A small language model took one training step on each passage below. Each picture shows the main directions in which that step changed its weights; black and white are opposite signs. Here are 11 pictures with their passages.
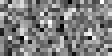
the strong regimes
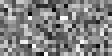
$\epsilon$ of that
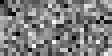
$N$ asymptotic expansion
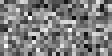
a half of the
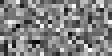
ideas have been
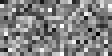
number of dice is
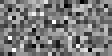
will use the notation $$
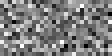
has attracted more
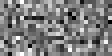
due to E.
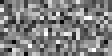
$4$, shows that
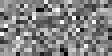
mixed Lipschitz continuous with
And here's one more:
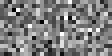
\in \dsize
